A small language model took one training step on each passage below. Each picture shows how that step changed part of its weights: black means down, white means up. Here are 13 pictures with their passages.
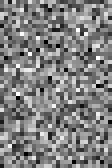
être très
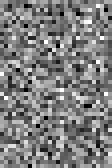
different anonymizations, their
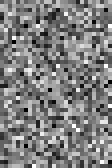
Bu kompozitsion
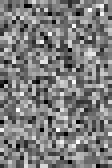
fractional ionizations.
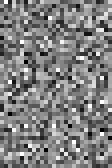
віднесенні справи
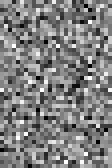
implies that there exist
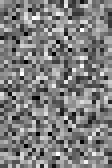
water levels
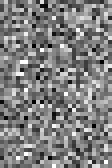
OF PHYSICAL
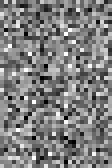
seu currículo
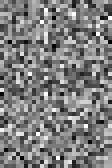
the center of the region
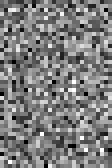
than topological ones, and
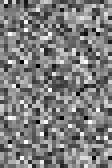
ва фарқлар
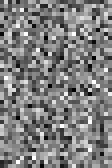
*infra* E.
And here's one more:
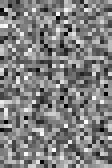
madeira que são
